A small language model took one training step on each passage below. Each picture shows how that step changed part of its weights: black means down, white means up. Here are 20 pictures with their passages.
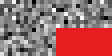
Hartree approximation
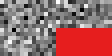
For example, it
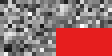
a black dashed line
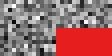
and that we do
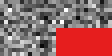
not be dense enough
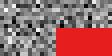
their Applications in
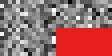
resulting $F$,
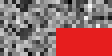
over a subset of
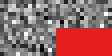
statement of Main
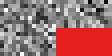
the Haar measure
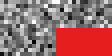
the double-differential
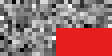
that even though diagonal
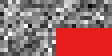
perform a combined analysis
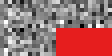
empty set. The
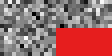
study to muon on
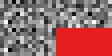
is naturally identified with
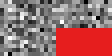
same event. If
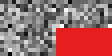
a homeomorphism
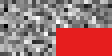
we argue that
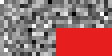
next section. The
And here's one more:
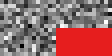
in the periodic steady
